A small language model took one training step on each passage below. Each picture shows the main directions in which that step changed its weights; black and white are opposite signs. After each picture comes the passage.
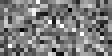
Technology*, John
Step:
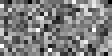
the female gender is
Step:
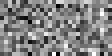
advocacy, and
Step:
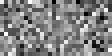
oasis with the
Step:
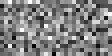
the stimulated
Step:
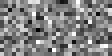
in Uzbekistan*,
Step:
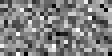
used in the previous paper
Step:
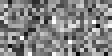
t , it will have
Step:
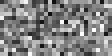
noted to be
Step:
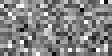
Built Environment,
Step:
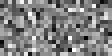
la información debido
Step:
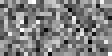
factors to this is political
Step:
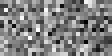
of government bodies to
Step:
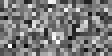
intraoperative degree
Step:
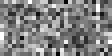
cell parameters did not.
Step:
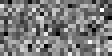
the age of 6
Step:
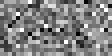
mudah diperoleh dengan
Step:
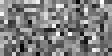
significant, likely influenced
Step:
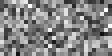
esa maxsus
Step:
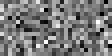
arguments in favor of
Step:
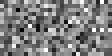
Acesso em 14
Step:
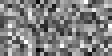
reach an initial Optical
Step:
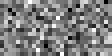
all. This is an
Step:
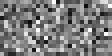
ijtimoiy xulqning
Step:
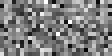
A predictive model of
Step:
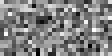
accepted 9
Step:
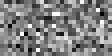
Services -
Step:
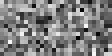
/ Accepted:
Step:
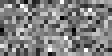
- d) Cada
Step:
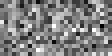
yaqin va
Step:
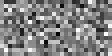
it is said by
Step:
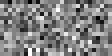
the typical from the
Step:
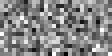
of technologies previously mentioned
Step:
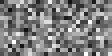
e percepção. As
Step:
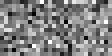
Limitations 29
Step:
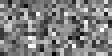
pesar de sus
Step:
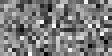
yechim topishda
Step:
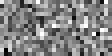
parameters governing the
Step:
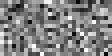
step because it helps
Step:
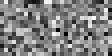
el riesgo de
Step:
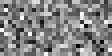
of the amount of waste
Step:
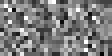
soon, more
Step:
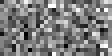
uma comunidade,
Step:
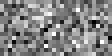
also does not speak
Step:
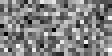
carry out their
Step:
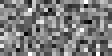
percentage error between estimated
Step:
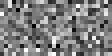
Integrated Pest
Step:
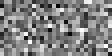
rate fell below
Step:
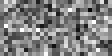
davom ettirish,
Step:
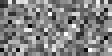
Auch in der
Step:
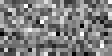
encuestas. La
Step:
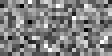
participation in primary health care
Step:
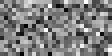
gelegen in de
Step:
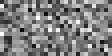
siempre que la
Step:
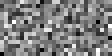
The object of research
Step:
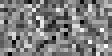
along the length of the
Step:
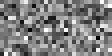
до податкового
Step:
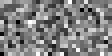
за місцем
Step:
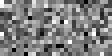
che secondario del
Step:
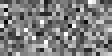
of surgery
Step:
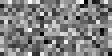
the displacement value:
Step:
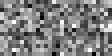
only be dependent on
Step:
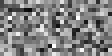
mL of the
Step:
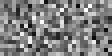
approach that focuses not
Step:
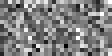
area, East
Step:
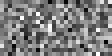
de calamidade pública
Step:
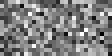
non farmakologis
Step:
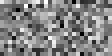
covered affected area in
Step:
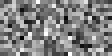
которые, в
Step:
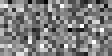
particle. Thus:
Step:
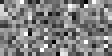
fattening package
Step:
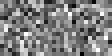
- kasalliklarga
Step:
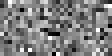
que implica
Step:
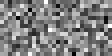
blades are getting
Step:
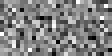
they are limited by
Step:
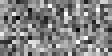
User Name
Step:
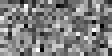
– Qayta
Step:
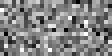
found from its slope
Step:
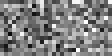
Both focus group
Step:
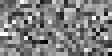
The nature of these problems
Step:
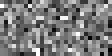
early diagnosis and treatment of
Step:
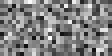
in water concentration in the
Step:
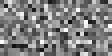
and demolition waste
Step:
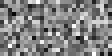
spines; III and
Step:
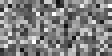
sont pas impactées.
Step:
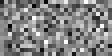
the sentence,
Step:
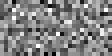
these capsules were
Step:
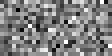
Acesso em:
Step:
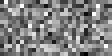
yang diangkat
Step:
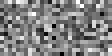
Buddha is
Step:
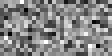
terminlar tarixiy
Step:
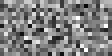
at increasing GDP
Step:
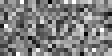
ammo shoirning
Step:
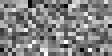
Fitting Tool
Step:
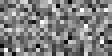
oilada estetik
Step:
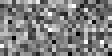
all other objects will
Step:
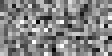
5 (price =
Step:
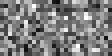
mit einem
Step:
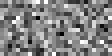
plant growth and development,
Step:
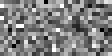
monsoon rain
